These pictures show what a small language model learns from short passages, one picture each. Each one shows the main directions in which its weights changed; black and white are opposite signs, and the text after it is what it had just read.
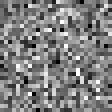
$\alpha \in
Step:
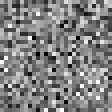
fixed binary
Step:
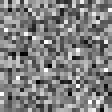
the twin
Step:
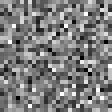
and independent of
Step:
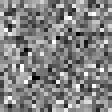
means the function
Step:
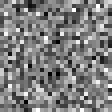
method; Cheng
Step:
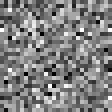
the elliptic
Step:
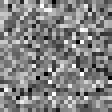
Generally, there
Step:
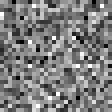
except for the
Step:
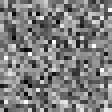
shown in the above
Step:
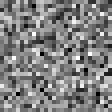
and split the
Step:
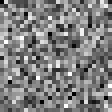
$n$ odd
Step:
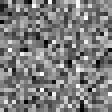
I$. Regard
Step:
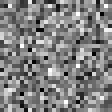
of $l$
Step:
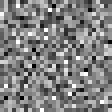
connected to the sum
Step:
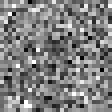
% Assumption
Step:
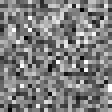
only in math
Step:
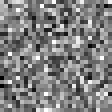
$p \ge
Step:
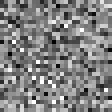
is an isomorphism between
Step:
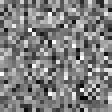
independent \rv
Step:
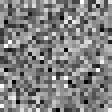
vectors $K$
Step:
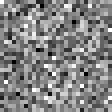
elliptic operator
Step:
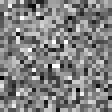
formulated in Section
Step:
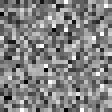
it is possible to
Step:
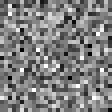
singularities from
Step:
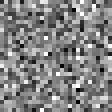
particular case of the
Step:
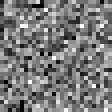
transposed linear
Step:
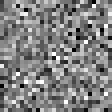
x)\} \wedge
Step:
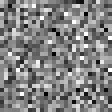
equations of motion are
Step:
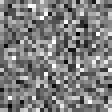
works well in
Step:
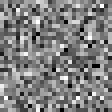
function, then we do
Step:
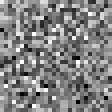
we use the following
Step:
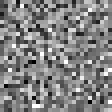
to the matrices
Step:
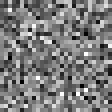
the AR order
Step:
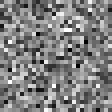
a homotopy
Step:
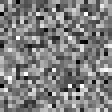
where we agree
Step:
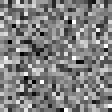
order), and not the
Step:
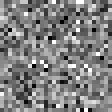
\alpha \ne
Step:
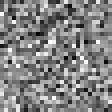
simplify the
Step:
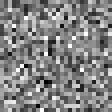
either the arc
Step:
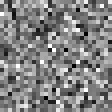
be written so
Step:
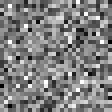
summands of
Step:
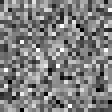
any finite radius
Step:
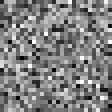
a class of regular
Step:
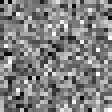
certain {\it
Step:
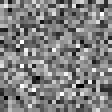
the role of
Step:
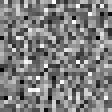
representations if $y
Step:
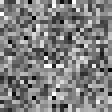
a 4-GDD
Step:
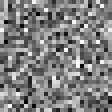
variable with mean $n
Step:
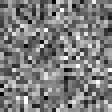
spectre qui
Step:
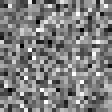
of $H$
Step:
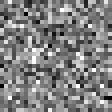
n\}$ similarly.
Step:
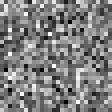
$X$ such that
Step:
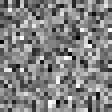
the standard complex structure
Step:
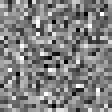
and $i(\gamma
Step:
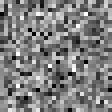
without loss of
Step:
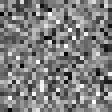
not assume how many
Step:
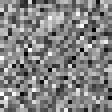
of eigenvectors that
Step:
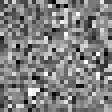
\ $ The left hand
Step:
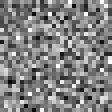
(not only the first
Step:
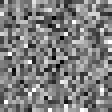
other hand, if
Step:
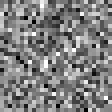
know whether
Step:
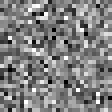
The theorem follows.
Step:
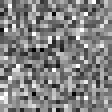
which are compatible
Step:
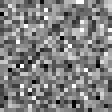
setting of spaces
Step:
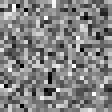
K^c$ and
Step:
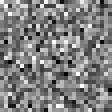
$G$ has a
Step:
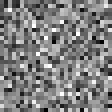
the beginning of
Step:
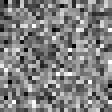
the form of such a
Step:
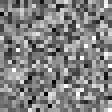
it is sufficient
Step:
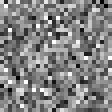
$E$ be
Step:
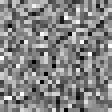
However, we
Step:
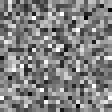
contain an infinite
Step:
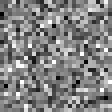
to assume, for the
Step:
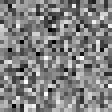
by providing
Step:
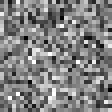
most one point.
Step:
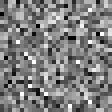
to one of the terms
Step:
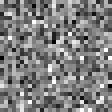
this paper, all
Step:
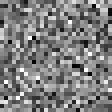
= x\ot
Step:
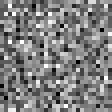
by property (i)
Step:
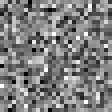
media. In
